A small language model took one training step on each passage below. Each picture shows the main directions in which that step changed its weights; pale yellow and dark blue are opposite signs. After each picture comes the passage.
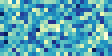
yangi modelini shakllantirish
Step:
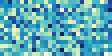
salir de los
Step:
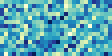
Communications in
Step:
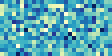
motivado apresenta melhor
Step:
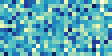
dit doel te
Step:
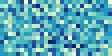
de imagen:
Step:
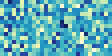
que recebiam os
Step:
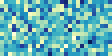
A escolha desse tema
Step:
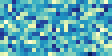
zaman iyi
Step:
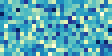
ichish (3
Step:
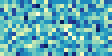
corroboraron la
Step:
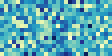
bo‘yicha turli ilmiy
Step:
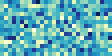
через усиление
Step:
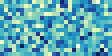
Figura 1, o
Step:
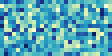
les échanges
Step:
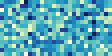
Pesquisa e
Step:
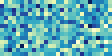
revisitar o que foi
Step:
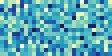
significado contrário,
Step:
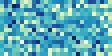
ҳуқуқ ва
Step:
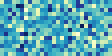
SESAI e
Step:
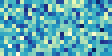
for the VSE in
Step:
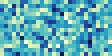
comportamiento, sí puede
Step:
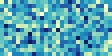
is made of
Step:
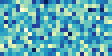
adaptacije i
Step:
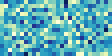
взаимодействием с
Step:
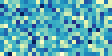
которых равна
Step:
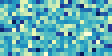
кажется более
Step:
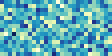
analysis has shown
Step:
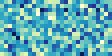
a Inovação
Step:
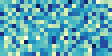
va ruscha
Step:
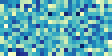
restoranlar va
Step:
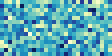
ampliar sus perspectivas
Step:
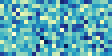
barcha alplarni
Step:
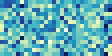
miembros se
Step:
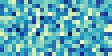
do ploch,
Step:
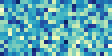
paydo bo‘lishi
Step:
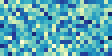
alli öpis
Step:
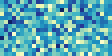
mohiyati alohida
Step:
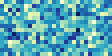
Probabilidade e
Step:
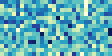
programa atendeu as
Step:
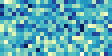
другу руки и
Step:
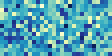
вступая с
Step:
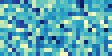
yang dimaksud
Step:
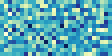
F. Et al.
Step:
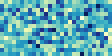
otasi bilan
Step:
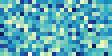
la salud tanto física
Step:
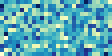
millions sur
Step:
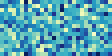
de trabalho combinada e
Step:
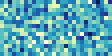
imaturo, há
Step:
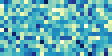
определить способность
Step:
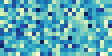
k yineleme
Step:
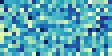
U buni jang
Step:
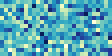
and Humanities
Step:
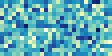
terms of the
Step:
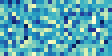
foydalanish ustidan
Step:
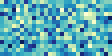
Presencia de
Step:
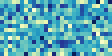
meningkatkan hasil
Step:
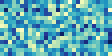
regardant de
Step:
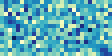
sistémica u
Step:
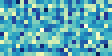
com metodologias mais
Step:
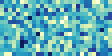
boshqa sohalar kabi
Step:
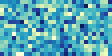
tuzishda real ishlab
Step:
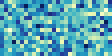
Y, Yuan
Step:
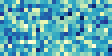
ortak kural
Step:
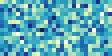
doktorı, professor
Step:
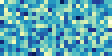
kulrang va oq
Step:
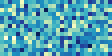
artículo incluye
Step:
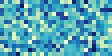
doktori (DSc),
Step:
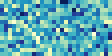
inson amal qilishi shart
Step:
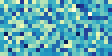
burnout através
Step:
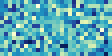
desempenharam o
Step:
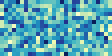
manbalar bilan
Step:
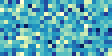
at Kokand
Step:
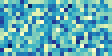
spațiu și timp
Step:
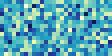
Inês da Rosa
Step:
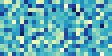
ва инновацион
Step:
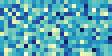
put forward
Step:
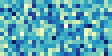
applications. 2014
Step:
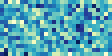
amalga oshirishga xizmat
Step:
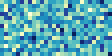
Imaginar el otro
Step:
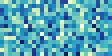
antibiotics for
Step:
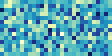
financières qui leur sont
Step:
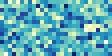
y la sociología de
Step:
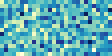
sub- – ostida
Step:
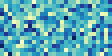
Shor algoritmi
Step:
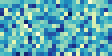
Stability and
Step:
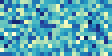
nutq uslublarning
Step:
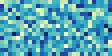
qahva yoki
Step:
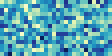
Strategi ini akan
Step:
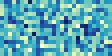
etiladi. Bu
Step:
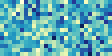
e da Leitura
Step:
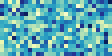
qolgan gulning
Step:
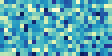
sont modélisés
